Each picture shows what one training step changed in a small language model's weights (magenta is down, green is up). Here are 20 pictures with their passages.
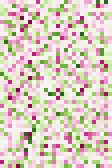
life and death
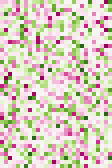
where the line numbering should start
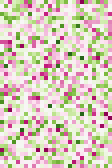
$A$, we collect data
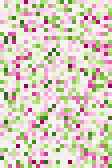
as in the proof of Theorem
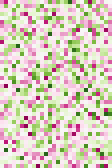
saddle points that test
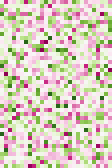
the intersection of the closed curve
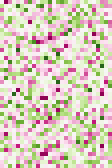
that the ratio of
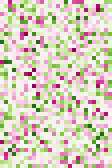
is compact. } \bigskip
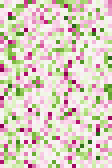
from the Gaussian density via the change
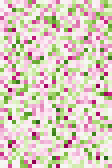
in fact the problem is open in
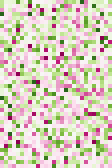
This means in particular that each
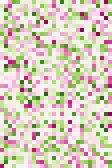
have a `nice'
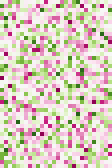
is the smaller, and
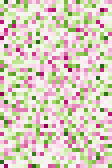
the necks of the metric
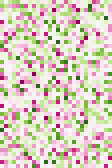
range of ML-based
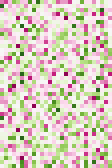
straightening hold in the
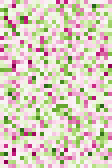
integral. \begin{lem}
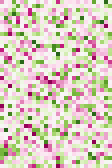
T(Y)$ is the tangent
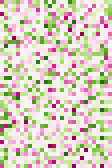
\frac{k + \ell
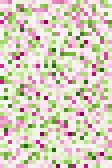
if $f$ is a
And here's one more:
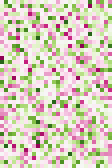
B_\varepsilon^x) -
